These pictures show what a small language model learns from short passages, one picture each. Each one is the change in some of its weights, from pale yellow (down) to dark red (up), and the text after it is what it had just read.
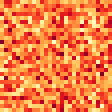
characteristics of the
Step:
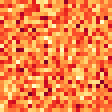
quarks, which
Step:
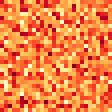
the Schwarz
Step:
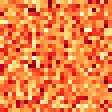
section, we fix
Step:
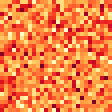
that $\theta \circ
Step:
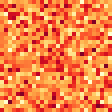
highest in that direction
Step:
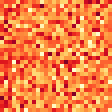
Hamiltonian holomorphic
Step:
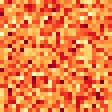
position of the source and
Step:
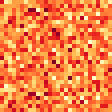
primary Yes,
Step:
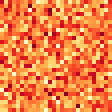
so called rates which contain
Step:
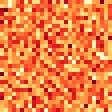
be an isotone
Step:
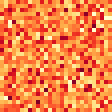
This can be observed in
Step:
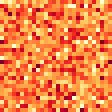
velocities of
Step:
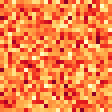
definite opinions
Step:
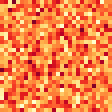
also run length two.}
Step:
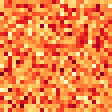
heat pumps and
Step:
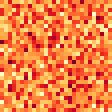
also be interpreted as
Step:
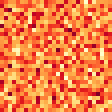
postconditions are
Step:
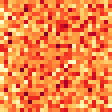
which is typical for
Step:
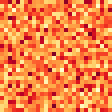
Tables for Reference
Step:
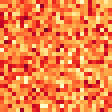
The traditional algorithm
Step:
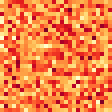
especially among the
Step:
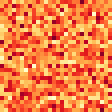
of criteria to be
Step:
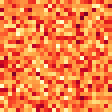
heavily on
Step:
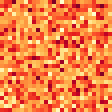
formulate we give the
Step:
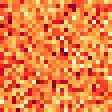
computed multiplier
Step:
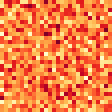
understanding level.
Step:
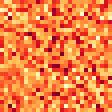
you feel that
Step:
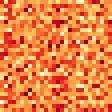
diffeomorphism of
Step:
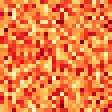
systems however the speed
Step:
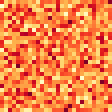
the central star and local
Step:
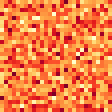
``subtraction of
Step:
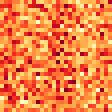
prime infinity
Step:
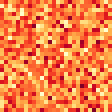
reflecting from the
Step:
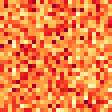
solvents were
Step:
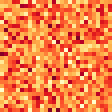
the union of elements
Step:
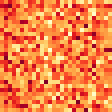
kinetic equation
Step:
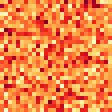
atomic predicate
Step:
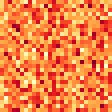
in the analysis.
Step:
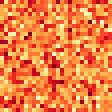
on the Riemann
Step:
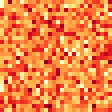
to experiment. The
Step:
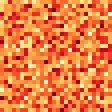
of society. It is
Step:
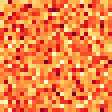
of bundles.
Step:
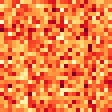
have time here to
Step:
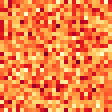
By $D$ denote
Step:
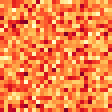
18 Augmented
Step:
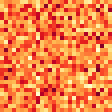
is the total number of
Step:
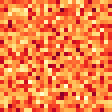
end this section with the
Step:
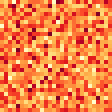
four-quark component
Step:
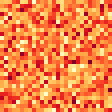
that $X$ is
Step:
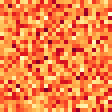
ulcer models.
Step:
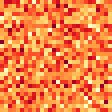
densities for
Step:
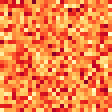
material surrounding the
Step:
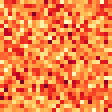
initial adjustment process
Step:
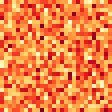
database is
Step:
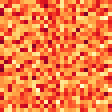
world. The case of
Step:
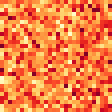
\params) &
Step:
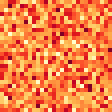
interpretations differ in
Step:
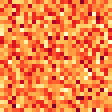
to be a constant for
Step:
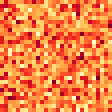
would be advantageous
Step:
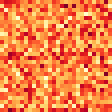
from the comparison result for
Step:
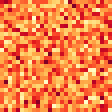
the window.
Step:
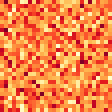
recent star formation nearly
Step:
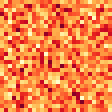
component's life.
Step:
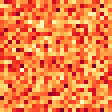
dark place of
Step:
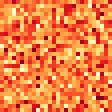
obtain the generating function
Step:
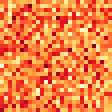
The associated Kalman
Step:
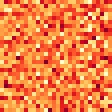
community. It is
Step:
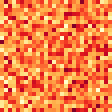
passage from
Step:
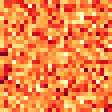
distributions (cf.
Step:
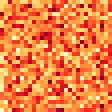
of the core
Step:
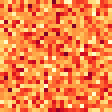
typical implantation
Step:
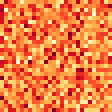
official peace
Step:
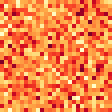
and mesoscale dynamics
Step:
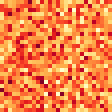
carbon based
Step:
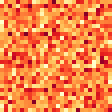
(local) real
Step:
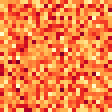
is visited and
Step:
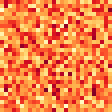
is a determining factor
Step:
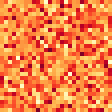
corresponds to standard Least
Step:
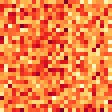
first uses of
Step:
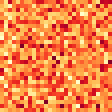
these address metascience
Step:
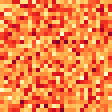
the wavefunction. In
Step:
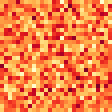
playing a role,
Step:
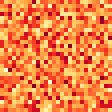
is also formed in
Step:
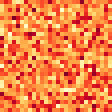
patients to pray,
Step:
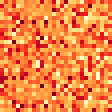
The outer four
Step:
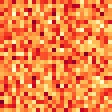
We obtain an explicit solution
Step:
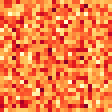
The natural augmentation
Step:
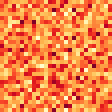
Ku band with a
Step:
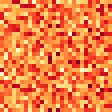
the fact that we
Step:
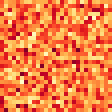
are hired one
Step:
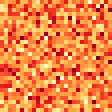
$\Phi$ is
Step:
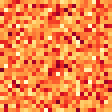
regions. Note that the
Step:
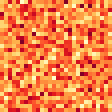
for the two systems'
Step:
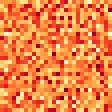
is the minor radius
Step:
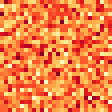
value chains.
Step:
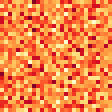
OF THE
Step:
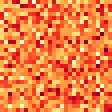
the size of the time
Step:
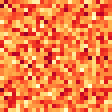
the majority, the
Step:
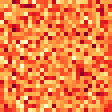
the way $\Delta
